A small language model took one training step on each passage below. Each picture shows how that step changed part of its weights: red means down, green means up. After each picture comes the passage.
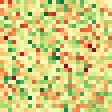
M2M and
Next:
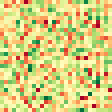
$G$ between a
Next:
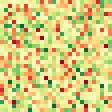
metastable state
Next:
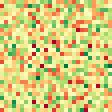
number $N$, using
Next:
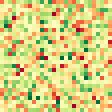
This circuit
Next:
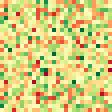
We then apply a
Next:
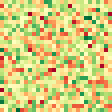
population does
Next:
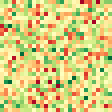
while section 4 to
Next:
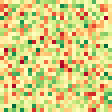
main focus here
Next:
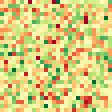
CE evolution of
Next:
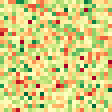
with the Mont
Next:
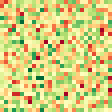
in the form of
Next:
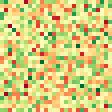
and unitarity
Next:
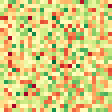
also reviewed
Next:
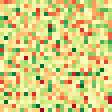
In this light, the
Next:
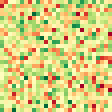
with the expressions
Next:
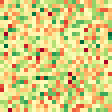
has an associated
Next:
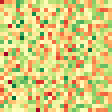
accuracy and
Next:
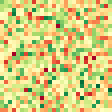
of the area of
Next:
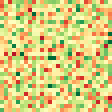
substrate mode
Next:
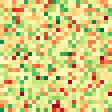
optional labels
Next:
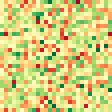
high pressure of
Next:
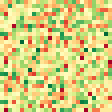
of the electrode
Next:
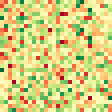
the insulators
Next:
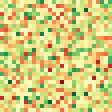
several times
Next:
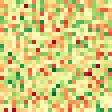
are plotted on
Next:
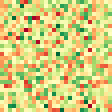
the DFS,
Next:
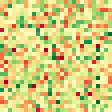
of theory (see main
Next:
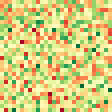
the molecular gas
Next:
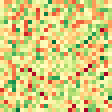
The temperature difference along
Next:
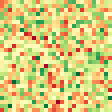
the elements described up
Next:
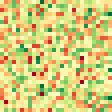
law model but with
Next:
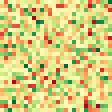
fact the same in
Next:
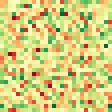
fluent to others
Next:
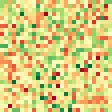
is of zero standard
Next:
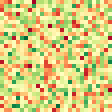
model: boundary fields
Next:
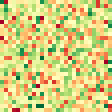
pole in the
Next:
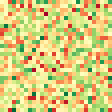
in X-rays
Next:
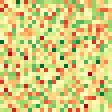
very small, the
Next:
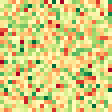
with a possibility
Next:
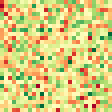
only emission for the
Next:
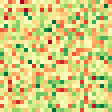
target is known
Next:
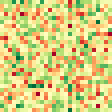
(refer to Figure
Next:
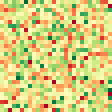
factor derived in
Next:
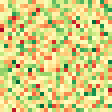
across the cell
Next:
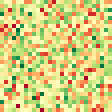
separation, and
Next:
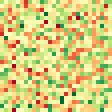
flux density is lower for
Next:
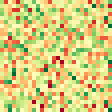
generates an overall
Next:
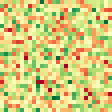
2~mm, which
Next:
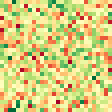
gas content
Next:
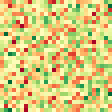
\frac b 2
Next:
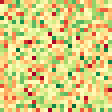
by nearly two
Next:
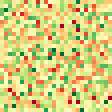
single hit position
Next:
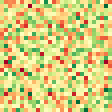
this detector is 5
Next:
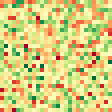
space associated with the
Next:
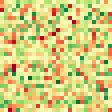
crosses were shown
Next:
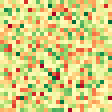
original one. This
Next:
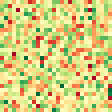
As a guide
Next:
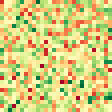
response to the
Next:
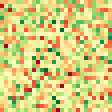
these along a time
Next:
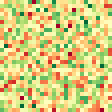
deviation in
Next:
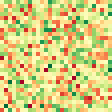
wavefunction is
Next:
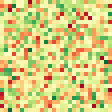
The concept is
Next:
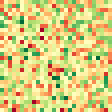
to update their
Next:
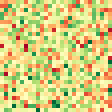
our numerical data.
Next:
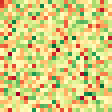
be needed. The
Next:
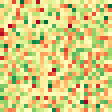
begins by
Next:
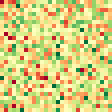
as determined for each
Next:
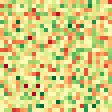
particularly if the
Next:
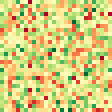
frequencies considered in
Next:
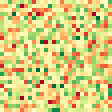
a hybrid
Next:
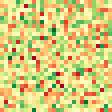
are faster than
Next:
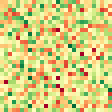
generated and flow.
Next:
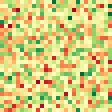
the pre-trained
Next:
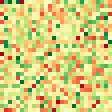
which are what is
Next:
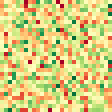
level 3 generator
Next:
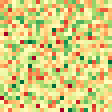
therefore consistent with
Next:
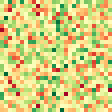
its dynamics may be
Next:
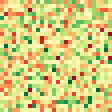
two different scales in
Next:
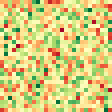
audios with
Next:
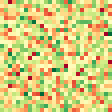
line indicates the order
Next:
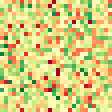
G.~A. and
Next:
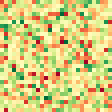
fluid flow in a
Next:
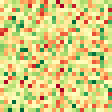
operator generating the
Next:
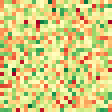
the superscript
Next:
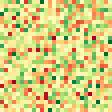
of uplink
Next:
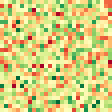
particularly when the initial
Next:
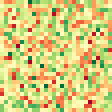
However, in order to
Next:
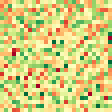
the derivation of the
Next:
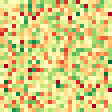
with either
